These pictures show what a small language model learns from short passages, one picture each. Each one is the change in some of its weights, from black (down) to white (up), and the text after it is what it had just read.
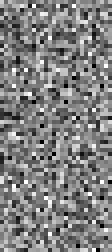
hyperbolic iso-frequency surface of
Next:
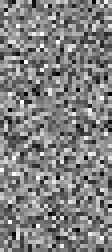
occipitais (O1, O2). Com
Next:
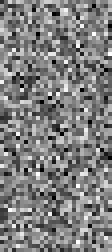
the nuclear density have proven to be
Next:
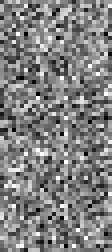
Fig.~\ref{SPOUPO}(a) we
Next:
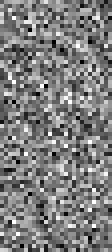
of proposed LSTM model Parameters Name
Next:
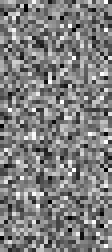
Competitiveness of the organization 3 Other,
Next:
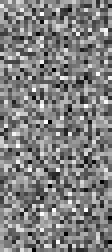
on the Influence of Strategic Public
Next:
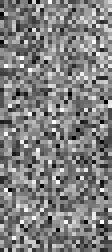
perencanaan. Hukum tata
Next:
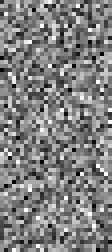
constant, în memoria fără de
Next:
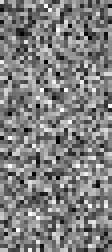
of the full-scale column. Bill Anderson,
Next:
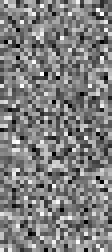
propose \emph{Discriminative
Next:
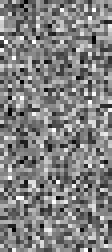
Chinese Meridian Project. We
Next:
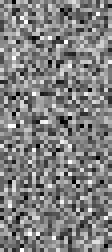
обязательно своё закрепление в
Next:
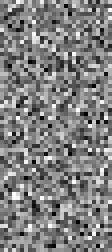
random test lines (with equiprobable orientations
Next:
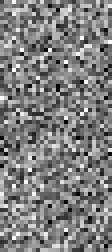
aims for an equilibrium for each climatic variable of the
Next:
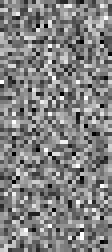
destaque a uma identidade de cunho
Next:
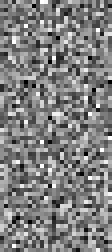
however, that varying the density may in principle
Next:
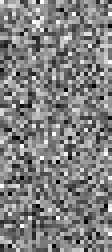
proposed. The system (\ref{PMA}) arises
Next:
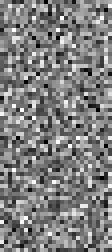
статье рассматриваются особенности
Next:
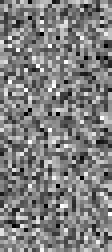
governo não apoia a educação,
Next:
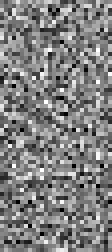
particular, pandemics (e.g.,
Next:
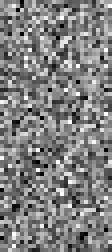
are set-up by fulfilling the elements presented in
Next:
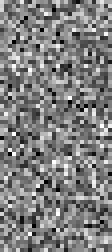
rol o‘ynaydi. Men
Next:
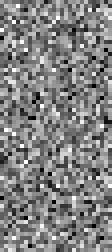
optimization; put option; trade restrictions; simulation.
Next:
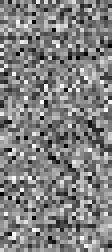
She waits for the elevator. She
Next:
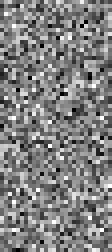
performance – carry out the activity – and it supports
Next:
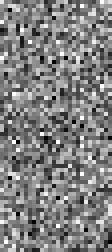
believe comparing the two decay channels requires further
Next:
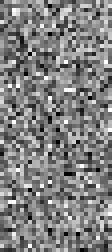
writing the name of the author, just before the
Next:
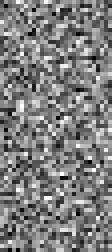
this platform, developers can publish their games via
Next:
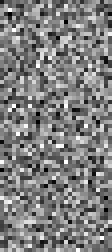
weight loss may be seen as a warning sign of
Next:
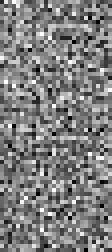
ҳаётининг асл тарихи ва
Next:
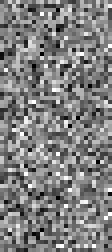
above analytical asymptotic expressions. For the purpose of comparison
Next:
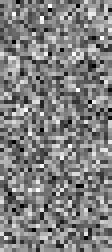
Lefeuvre JC, Laffaille
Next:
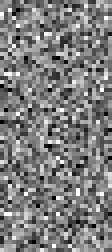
one of the two first-light instruments. Although it
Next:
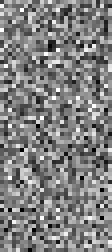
de professores e Pedagogia da Alternância,
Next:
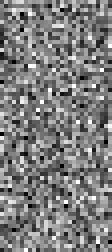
data science and historical international political ecology perspective on the
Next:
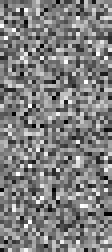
the Hawking-Page transition
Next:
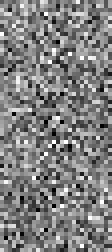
for it. Timely intervention prevents poor
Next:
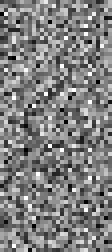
inner sep=0,minimum
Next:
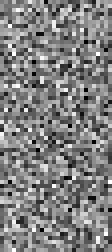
principle that human interests are above all else in
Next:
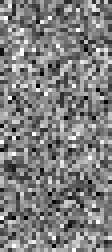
thyroid gland is supplied with blood
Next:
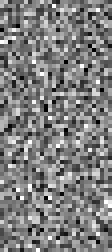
notificados que tenham reconhecido as suas
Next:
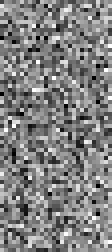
of the prominent Jadid enlightener
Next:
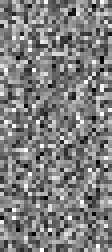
jarayonida yuzaga keluvchi mavjud
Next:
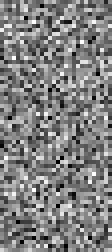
Assistant Professor of Tamil, Bishop
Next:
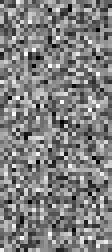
and Astronomy, University of Western
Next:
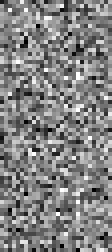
prospěch totalitního státu
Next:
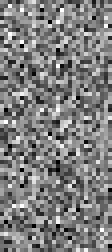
\end{split} \end{align} where we
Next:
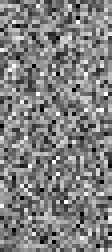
five times a day in predetermined and accurate
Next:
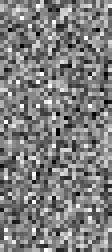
which is a nontrivial task. - As mentioned in Section
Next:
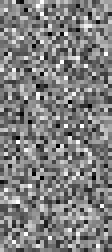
freática. Amostragem A coleta
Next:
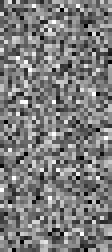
ahamiyati, ufq singari
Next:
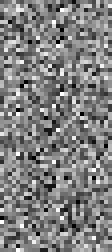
media in teaching english to young learners.
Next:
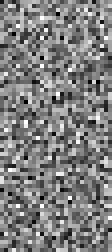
diciembre. Disponible en:
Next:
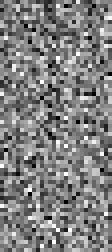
where we have set the Bessel function equal to
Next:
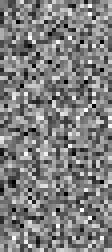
Украина, с. Опытное
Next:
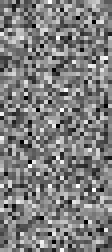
over the span $\Delta t$. The latter procedure would
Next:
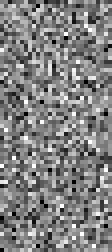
the difficulties during data cleaning or wrangling
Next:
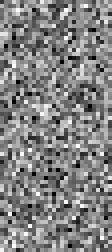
couplings and decay rates compared to those predicted by the
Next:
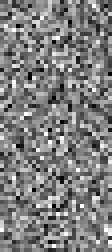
em questão não é projetado para
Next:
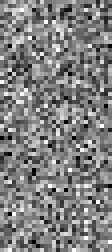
making a sample of 105 respondents. The instruments used
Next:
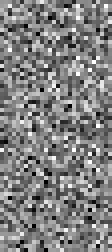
have been defined. - **Use case #1
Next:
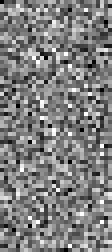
Brahami², Abdelber
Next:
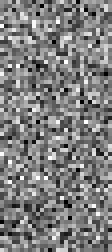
root has been used in the folkloric
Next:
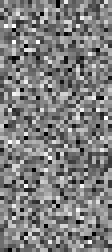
phenomenon known as resonant conversion~(see,
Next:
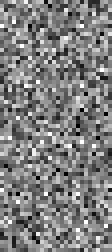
which accreted matter reaches the Eddington luminosity
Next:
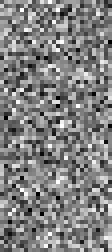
de Ética e Pesquisa
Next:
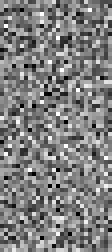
\caption{The model PSF used to evaluate effects
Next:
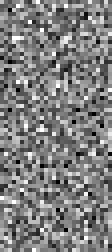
perspective and then analyse their wider power sector effects.
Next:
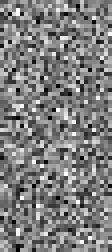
feedforward, it does not modify the system
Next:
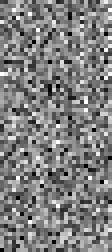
more precisely and conducting the experiment at a lower
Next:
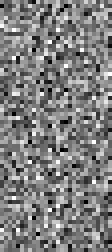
contains the research methodology depicting how the research was
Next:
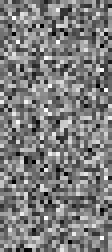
unique length scale for each value of $\lambda$. So the
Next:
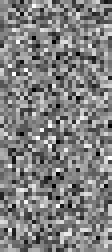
these substrates absorb light of wavelengths in the range
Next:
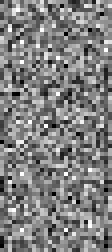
physics at the claimed accuracy. Similar relations have
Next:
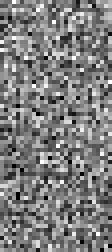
menos é sobre elas que são praticadas suas
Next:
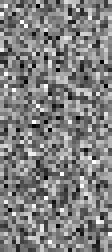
of surgical treatment of drug-resistant
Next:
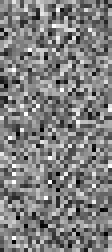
ishlab chiqarish uyg‘unligini
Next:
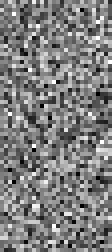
sham yoki shamchiroq
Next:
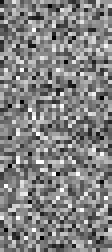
age. Determinants of Post transplant
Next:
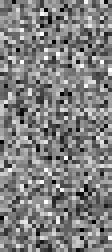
on peut le constater dans le tableau
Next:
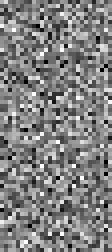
з погляду власне її
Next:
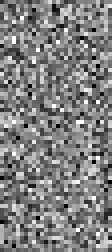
$r$ is the distance between atoms $i$ and
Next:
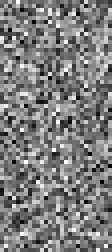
\begin{equation}\label{EX} E \, =
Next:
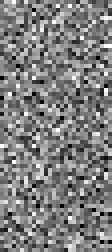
Константинопол, с
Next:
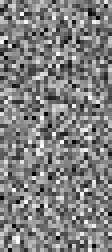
\textit{Natural} draws $N$ from
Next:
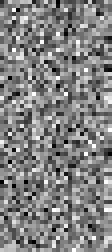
the disposal of the bodies. With each
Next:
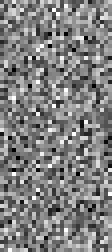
carrières individuelles, des unités
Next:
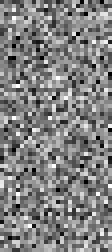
concerning in particular the temperature autocorrelation function
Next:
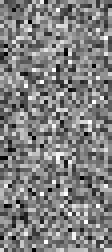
связи с прокрастинацией и
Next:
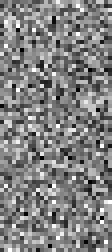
espacios agroproductivos. Propuesta
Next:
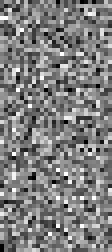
with quality, inclusive and equitable: the
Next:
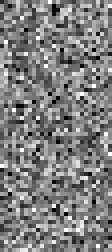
$, a black hole will be formed
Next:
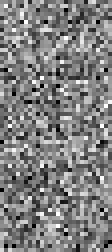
relatively insensitive to the number of cells in the models
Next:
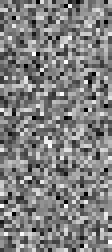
of gaseous photon detectors for Cherenkov
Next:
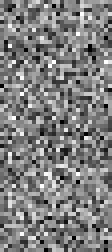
Administração da Produção'. 2013.
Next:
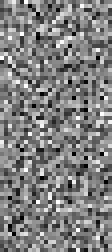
қалинлиги кўрсаткичларини
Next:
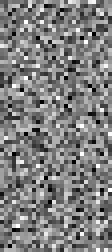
niveles más altos, aunque con una
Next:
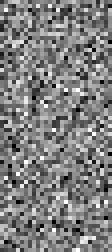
=126$ are compared to those for the two
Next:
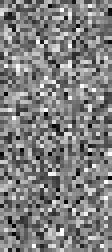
will be nevertheless low, as it is
